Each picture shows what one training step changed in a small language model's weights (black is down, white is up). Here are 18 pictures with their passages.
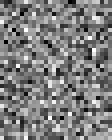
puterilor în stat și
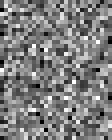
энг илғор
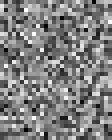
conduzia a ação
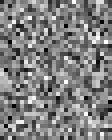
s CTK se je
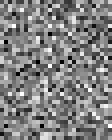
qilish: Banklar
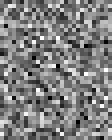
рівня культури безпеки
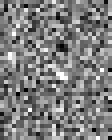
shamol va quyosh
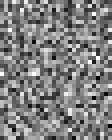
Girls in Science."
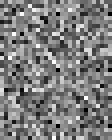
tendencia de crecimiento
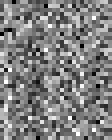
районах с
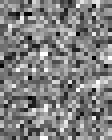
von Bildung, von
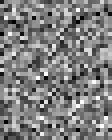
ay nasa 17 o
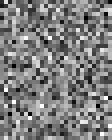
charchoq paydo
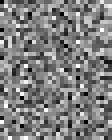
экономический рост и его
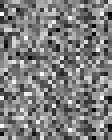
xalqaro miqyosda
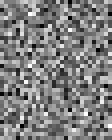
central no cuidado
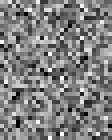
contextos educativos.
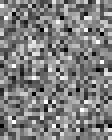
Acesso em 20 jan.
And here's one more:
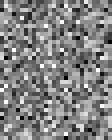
и обязанностей
